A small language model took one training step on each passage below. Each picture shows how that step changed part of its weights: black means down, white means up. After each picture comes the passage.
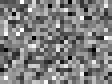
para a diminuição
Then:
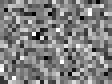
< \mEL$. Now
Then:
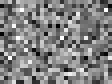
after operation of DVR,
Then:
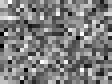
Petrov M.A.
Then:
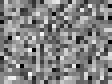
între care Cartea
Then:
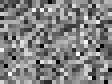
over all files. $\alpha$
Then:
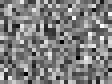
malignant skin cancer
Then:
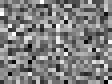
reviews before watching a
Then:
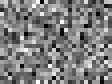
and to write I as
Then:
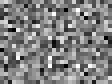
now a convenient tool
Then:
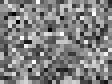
sensor has pixel size of
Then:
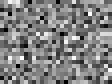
On the other hand, the
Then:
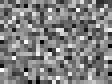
take the ratios between the results on
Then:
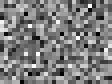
become an important tool to
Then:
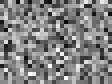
of their use. The main focus is
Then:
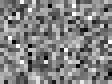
olmasdim. U mening
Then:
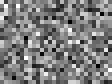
Moreover, this study will bring
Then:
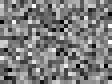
positive constants to be specified
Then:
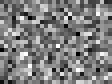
holatlarning oldini
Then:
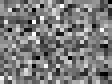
remote teaching model.
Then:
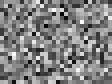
eV as $\langle \Delta
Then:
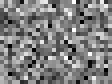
* Correspondence:
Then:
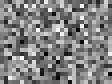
con el objetivo de
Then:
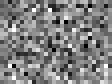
facets of modern life.
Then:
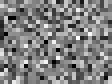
With regard to the development of
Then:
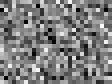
grating measured with unpolarized
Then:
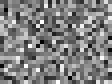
footprints. Data
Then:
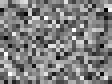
the frequency modulation signal of the cavity
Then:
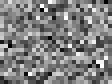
uses them to design an optimum
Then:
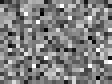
os indígenas da
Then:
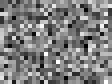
Rouse-chain polymers
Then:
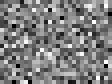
technology innovators and famous
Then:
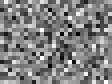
platforms for a better
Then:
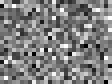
have formed around these clusters and
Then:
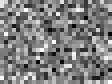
во время
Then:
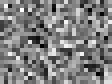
board. The number of
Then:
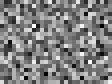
population through the use of observations,
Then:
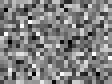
have shown that using outdated learning
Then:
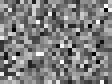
supplemental feed on the growth and
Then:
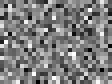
stop words. For stop
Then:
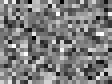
short memory precipitates
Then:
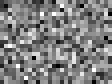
auch klar, dass
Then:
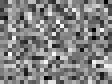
of the target-pion collection
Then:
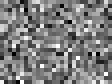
“Word” ingliz
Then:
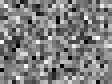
that no informed consent was obtained
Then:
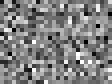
tSurff radius
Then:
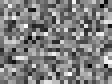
strong correlation with the values of the
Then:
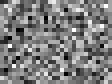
the smart contracts to each
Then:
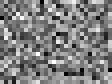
S3 through new Forms of
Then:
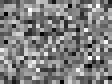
enmity and alliance.
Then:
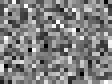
of these matters. But
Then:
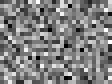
*FANCI*, Gene
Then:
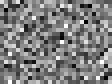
recall is then compared to the
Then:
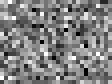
SegNet has a set of
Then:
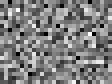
pro-environmental behavior?,
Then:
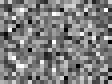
within the RGB image domain.
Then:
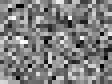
experience large compressive
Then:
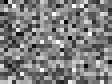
to be outgoing.
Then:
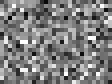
\pm SEM for a minimum
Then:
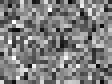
Lethality Test*) The
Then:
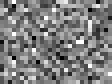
which is implemented via SMT
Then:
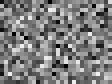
schemes support modular data of
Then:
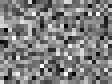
currently available suite to achieve
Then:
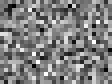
audio waveforms.
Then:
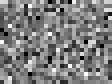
keng ko'lamli
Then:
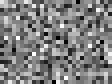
Assistant Professor,
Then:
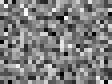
%which is the statement of
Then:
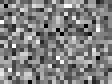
understanding towards formulating a
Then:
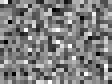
into account. The various decay rates
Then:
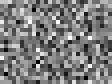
is characterized by extreme
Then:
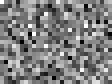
roughness of a surface on
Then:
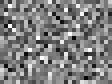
may be possibly due to the
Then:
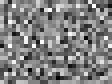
view were presented too late in
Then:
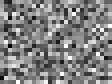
1 name String Nama
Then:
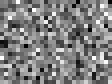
b \dotso}{ j k
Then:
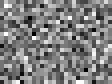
olish” tamoyili
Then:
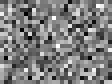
abuso do etanol
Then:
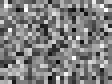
Cr^{V} to
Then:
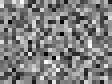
with 0 and $x \in
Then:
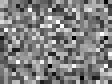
of the incident wave
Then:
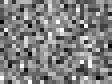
danos psicossociais.
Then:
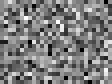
of spectral-density-only
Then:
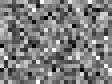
that antibiotics should be used
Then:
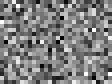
smoothly (weak
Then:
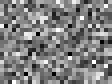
estará en una parte del
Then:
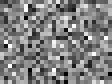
connecting the south end of
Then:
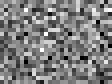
revestidos en piedra
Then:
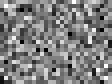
the GLSM with minimal
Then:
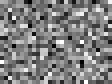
carried out to examine the
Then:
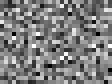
There can be, however, a change
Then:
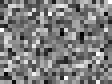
jihatdan ko'rib
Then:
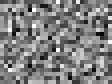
rate upon values of the independent
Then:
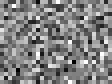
a drop in the infected
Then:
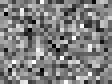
relacionados ao bullying.
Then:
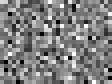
П., Маррацца
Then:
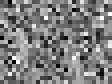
The inner product of two functions,
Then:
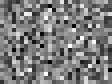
most modulated. However in addition to
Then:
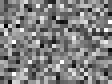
de su más allá en esta
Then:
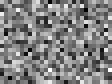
and only zero in isolated
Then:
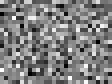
such as aerosols,
